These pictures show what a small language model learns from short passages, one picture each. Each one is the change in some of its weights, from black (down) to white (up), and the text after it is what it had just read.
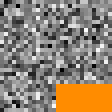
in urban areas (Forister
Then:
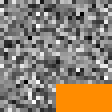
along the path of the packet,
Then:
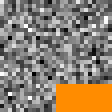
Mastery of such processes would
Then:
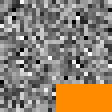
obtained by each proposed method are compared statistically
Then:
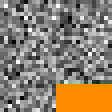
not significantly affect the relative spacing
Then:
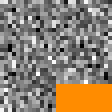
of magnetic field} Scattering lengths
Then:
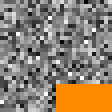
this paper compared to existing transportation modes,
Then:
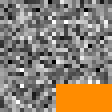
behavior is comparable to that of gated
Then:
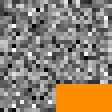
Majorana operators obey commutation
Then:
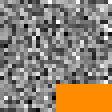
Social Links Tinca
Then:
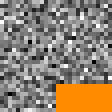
of this value, and the emergence of
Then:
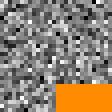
the existence of electron correlation effects similar to
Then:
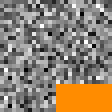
but the dynamics of the system in the
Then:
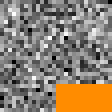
To accomplish this objective,
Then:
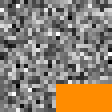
the thin wall approximation, the functions
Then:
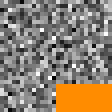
the form must bear the signature of
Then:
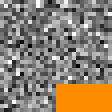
Erdas Imaging software were
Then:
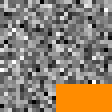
local or national level. The performance of
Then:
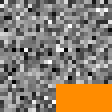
control flow complexity, (b) generation
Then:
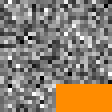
parts: \begin{enumerate}
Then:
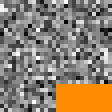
linewidth in this transition with a phenomenological
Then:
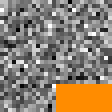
the first derivative vertex, we obtain
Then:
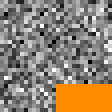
is a small change compared to the change of
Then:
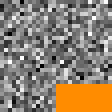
for the optimal time T_{opt}
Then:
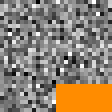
\cite{PM12}, according to
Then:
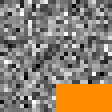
the risk of extinction that continuously
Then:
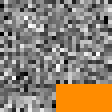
practice are usually found as their
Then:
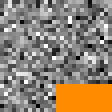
best reflect the scarcity.
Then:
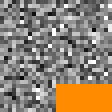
cases require that someone must be
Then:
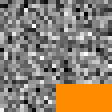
branch will dip downward instead
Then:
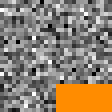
For the transformed Richardson
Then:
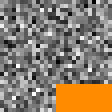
the order parameter and an anomalous
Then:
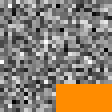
density operator extracted from $G_{\rm
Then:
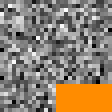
Validation Fo : Formal
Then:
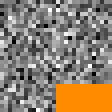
Integrating a network interface,
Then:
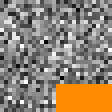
between the data sets with and without
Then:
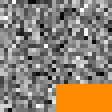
acquires 45\% of its
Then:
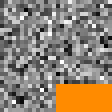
a famous religious
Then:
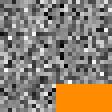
Solutions M. M. B.
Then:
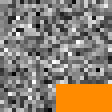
the FRFs of the
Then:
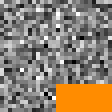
in which case only a few cycles
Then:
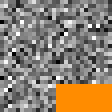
important research area in machine design.
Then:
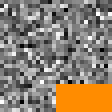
button activation - Suspected
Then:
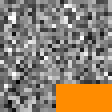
key feature that sets apart our paper
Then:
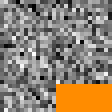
scalar product in the space of
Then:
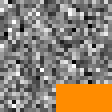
the coverage probabilities decrease and the
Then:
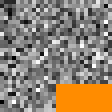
of the $S=1$
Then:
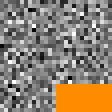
interest among the people and a place for learning
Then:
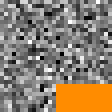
where we have dropped the
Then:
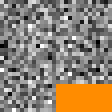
HBV DNA and those from
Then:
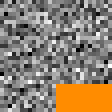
in addition to providing a superior fit
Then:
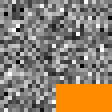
and a determination of their energies,
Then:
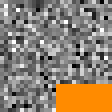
population, mostly composed by
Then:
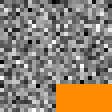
obtained based on an optimal value of $\lambda
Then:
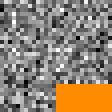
and purity were 0.9996 and
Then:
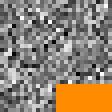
a shift from the original SPR peak
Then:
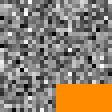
function $x : [t_0,
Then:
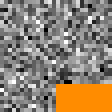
partners, provides comprehensive support
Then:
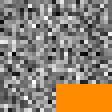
advanced technology and many disturbances,
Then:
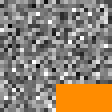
always implemented using a linear functional form
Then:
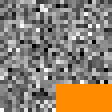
changes in opposite phase with the
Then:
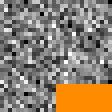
DVA legal frameworks in
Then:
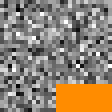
isolation cuts, are the
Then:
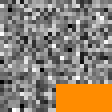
arguments there have been even recent
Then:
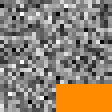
This widespread adoption is a
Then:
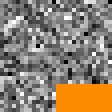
The platform will include: - A
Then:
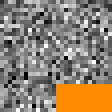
in 2019, the results remain highly relevant
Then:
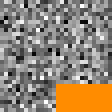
array images in the context of our
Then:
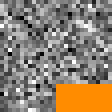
classifies DWD mergers among
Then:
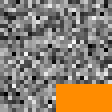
the energy dependence of the spectral function of the
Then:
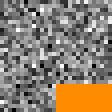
bounds on $|M_\ell
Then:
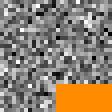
documented increase in open and
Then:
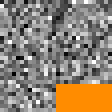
\ell\}$. Consequently, the
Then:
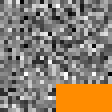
the verb ‘begin’ or
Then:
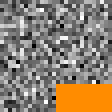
on a functional and behavioural analysis and
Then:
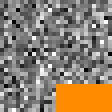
\ln x_i - (\theta +
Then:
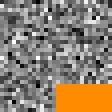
The labeling is illustrated in Figure
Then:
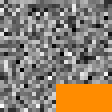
as pet played an important role in
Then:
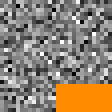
is important to note that this is a
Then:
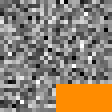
value at 1100 nm. On the
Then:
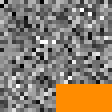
wife. Her transformation was aided
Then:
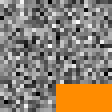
design and use of quantum gates. As
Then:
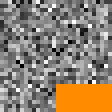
addiction and cerebral
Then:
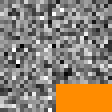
considered as low and TOEFL
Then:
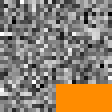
stable and weakly bound nuclei,
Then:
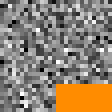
Libraries Serving
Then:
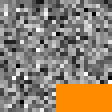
reconstruction which is mostly skin
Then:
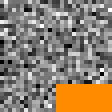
It describes the transition of an incident
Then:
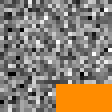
in the case of numerical simulation.
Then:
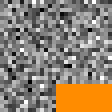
which indicates the possible benefit from an
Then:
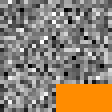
importance in astronomy is the
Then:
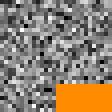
the $\gamma$-ray beaming fraction
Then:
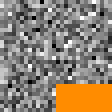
loads. We performed direct numerical simulation and
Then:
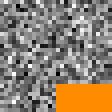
domain features of CGM data for three
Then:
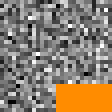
in the case of more cuspy
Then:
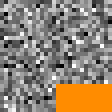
to note, that an ansatz
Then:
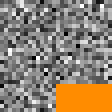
field of $m$ is strong for
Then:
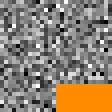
of their lives. The novel
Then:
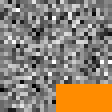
skills, and leadership
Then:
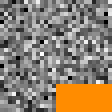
is a need to rationalize the resources
